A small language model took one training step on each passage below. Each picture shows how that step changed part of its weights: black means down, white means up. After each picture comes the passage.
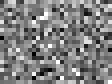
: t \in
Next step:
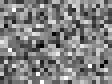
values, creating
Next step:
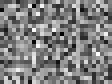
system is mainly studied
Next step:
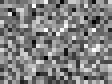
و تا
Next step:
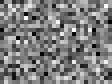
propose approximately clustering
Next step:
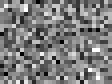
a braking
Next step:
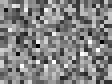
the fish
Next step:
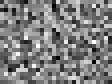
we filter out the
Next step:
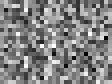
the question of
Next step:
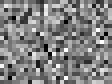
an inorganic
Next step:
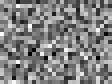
in detail the approaches
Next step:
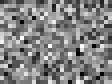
descrita por
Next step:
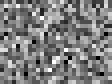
of an experiment with
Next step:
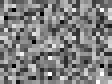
anyone asking
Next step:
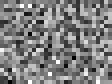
to determine the level
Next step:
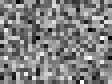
with gradually
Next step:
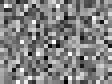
not explained, in
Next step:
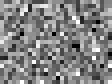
e abscesso
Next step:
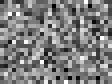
lead to improvements
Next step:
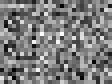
is performed to all
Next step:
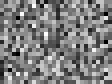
3 Plastic
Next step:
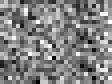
ROLE OF
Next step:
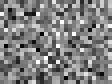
fixed point, which
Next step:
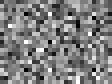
proposed to detect
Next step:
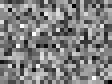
um sentimento
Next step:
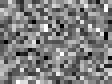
healthy, strong
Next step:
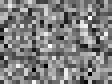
other concerns).
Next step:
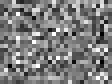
and Geotek
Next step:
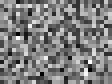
in the market,
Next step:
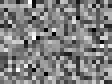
canal house
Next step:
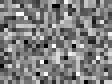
industry will serve
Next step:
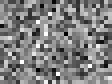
Accept Ho
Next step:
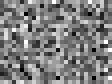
. Pearson
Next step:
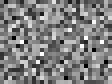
dysfunction and
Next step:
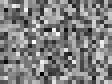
the intensity of
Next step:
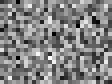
depends on the
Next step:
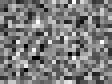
samples using a
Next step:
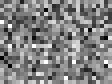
в новый
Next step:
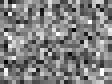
its true value
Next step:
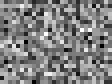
to happen
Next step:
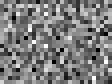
in coastal
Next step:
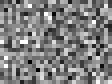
that were established through
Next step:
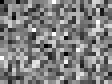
have used two theoretical
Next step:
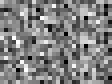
X None
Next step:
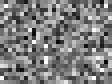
bu masalada
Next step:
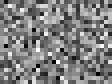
dentro de la
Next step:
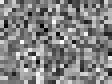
time, it has
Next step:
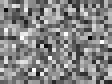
the protection of
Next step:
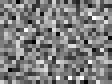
with size smaller than
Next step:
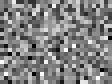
and fracture
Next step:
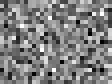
implies that all three
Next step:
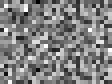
alet ve
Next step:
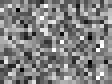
de macht,
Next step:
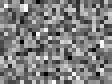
a medicamentos,
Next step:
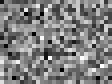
it produces the
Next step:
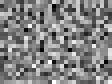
but we use them
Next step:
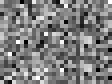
T' \ll
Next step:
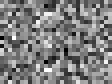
Communication Among
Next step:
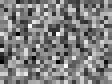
in the simulation
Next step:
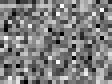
is not the place
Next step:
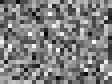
suggest that this effect
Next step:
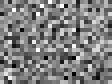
*S* region
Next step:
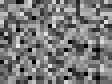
physical features like,
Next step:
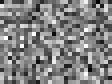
intensive contact with
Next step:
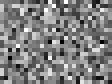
fits to the
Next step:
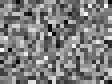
nature, and the
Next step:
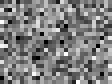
sea ice
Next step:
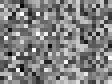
solid and dashed
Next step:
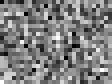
injuries among
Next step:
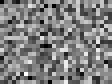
identify statistical differences.
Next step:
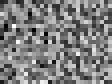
content by mass;
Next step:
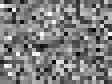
parton correlations are
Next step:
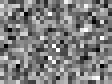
closely the actual
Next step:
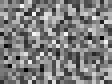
to multifractal
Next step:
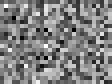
anteriormente em
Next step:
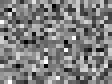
играть в
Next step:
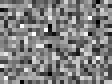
strategy has to do
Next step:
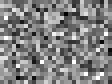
falsafa fanlari doktori
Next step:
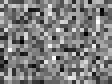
this we have studied
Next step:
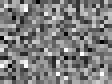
a phishing
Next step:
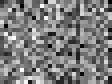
group, operative
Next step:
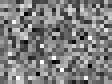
to confer a
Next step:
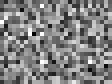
basis of learning any
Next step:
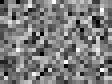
have reached very
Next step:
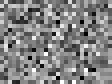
this framework one can
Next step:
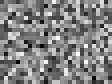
hold modes of
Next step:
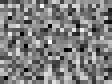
transform from direct to
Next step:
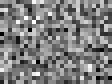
\left (
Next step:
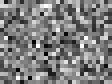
jika dilakukan
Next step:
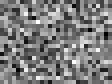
BE NL
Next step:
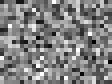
presented research develop applied
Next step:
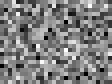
and the overall work
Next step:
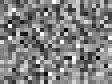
органом чи
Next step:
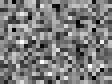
following heat losses
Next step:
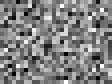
was to provide a
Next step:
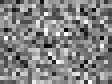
en sus años
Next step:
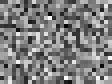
in the fully general
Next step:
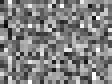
needs in other areas
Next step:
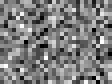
times more frequent
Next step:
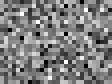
Kuo University
